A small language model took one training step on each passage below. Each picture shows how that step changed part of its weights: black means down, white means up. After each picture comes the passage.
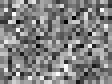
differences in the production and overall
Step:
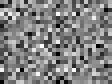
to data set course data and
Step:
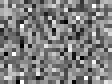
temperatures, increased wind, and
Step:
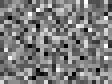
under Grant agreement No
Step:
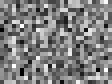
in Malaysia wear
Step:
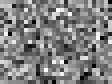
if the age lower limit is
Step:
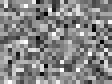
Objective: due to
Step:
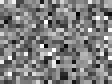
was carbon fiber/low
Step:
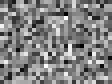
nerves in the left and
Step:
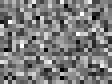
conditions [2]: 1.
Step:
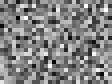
in budgeting, over
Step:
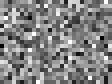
GDP to grow by
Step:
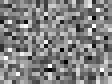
way or other. The proportion
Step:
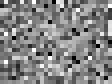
limited goals as had occurred
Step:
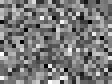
10% and acetic
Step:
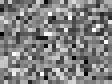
for time-of-use
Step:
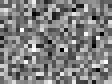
taken into account. The more activities
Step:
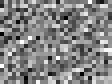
transparent and accountable
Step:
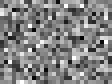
also used family structure in this
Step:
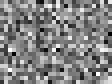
$e = 0$, which means
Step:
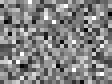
gm/day in two
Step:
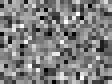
#1 – Annex
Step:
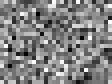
expressions, the resulting coefficient of
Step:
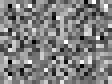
over the motors. The
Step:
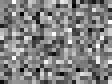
k^{th} column of
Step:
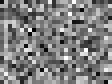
no longer guarantees
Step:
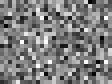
conversion. The steam
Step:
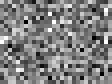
Gastrointestinal and
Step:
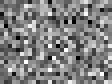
as dragonfly
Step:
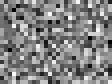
including documentaries and video
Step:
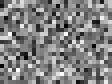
motor control interface board to
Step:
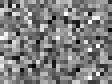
students were frequently missing
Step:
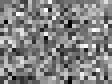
that the organism *S.
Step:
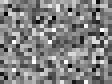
can also be found in other
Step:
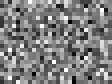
with several YUFE partner
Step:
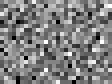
performance of several methods, such as
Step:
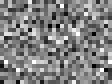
Balancing numbers n
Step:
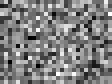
primarily when defining the
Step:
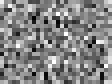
Our proposed method achieves a
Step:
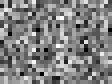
the organization of travel to the
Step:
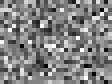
after a flood event has
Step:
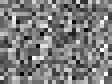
and internet access often remain
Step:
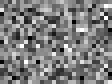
is indeed a lofty
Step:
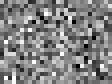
and the attainment of
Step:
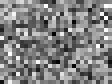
is important to note that as
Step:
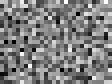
a case study design and an
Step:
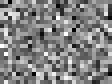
to the methodological requirements of the
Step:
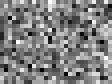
as NADE [8],
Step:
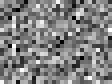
and planning, problem solving,
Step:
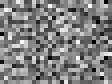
this will give you a clear
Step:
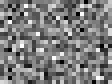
decomposition progress,
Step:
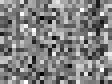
make a change of variable $\chi
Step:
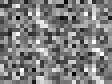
language learning, online education,
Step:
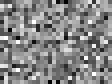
into the future of assistive
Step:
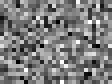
present study we have demonstrated the status
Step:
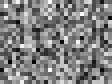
considering the novel as a
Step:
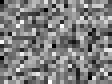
teased out on a drop
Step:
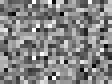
exacerbating the risk
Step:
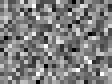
Chezhiyan II
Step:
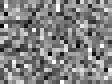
infer the details of the
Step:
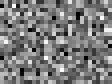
works. 2. THE
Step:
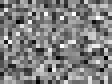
academic advisors to support them
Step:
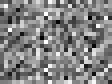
reported as a barrier, along
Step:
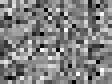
a site, as in the case
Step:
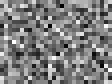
the paper conducts a detailed analysis
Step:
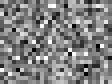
operates on the belief
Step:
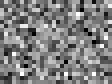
nanotwin, occurs
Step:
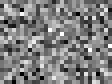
(mg) Vol.
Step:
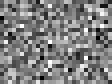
subjectivity is defined by
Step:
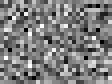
based force sensor. For
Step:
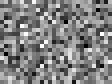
oxide, stearic
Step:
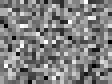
illnesses, since the accuracy
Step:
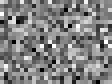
and Molecular Biology in
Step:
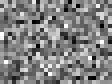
do not need to be expressed as
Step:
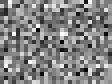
pedal edema.
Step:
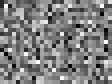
majority, twelve
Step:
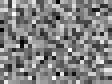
of eggs; among the
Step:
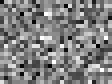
entropy does. Here
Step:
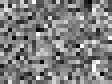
the bloodstream,
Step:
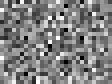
affects the emotional and
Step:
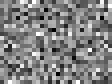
equally dependent decisions at
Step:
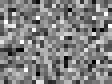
Available online at:
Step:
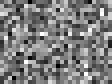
made on handloom using different
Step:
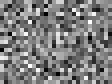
linking Bourbaki
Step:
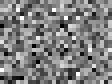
Taha Sochi*
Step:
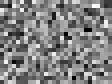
impact on vision and requires
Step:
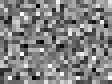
ceramic fiber among
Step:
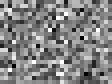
the user to detect if the
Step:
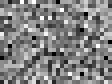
informed consent Informed
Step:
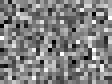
were transiently (A,
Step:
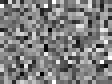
even in small vessel
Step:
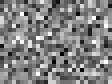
It is worthwhile
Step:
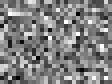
Synth. Catal.
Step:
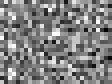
that are active in the buildings
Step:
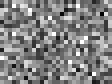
prevalence of types of
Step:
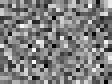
share ideas about the future of
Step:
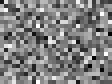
inhibited or killed.
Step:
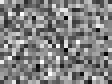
bystanders and also placed
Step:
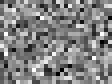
human nature (how the individual
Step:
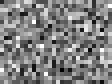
have been producing an electrified
